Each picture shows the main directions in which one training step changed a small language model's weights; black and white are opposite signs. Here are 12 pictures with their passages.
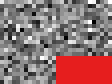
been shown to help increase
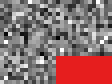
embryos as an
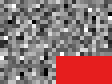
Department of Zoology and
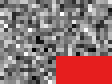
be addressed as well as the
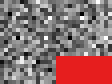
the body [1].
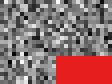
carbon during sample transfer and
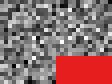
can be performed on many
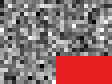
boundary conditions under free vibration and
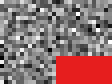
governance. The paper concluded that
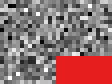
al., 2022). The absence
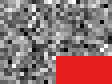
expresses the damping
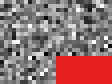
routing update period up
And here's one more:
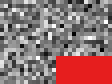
model fluctuated in the
